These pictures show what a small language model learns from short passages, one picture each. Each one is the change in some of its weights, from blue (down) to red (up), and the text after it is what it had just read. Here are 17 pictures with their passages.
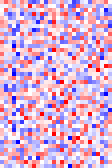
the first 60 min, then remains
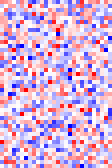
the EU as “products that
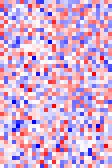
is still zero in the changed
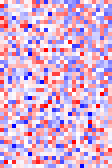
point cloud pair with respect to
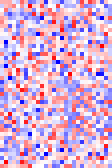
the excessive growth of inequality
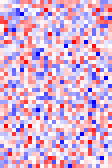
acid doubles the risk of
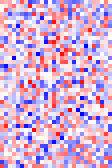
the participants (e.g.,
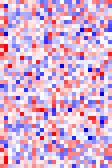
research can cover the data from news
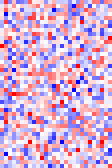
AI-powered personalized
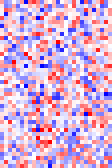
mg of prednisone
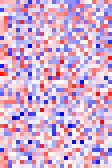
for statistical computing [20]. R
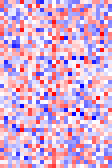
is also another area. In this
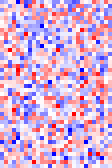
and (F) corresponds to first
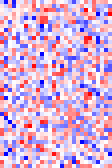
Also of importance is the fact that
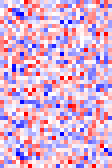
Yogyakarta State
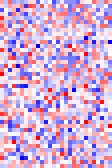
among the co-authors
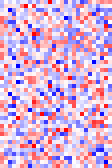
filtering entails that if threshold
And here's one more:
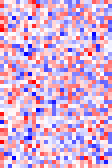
team to collect the plastic waste.
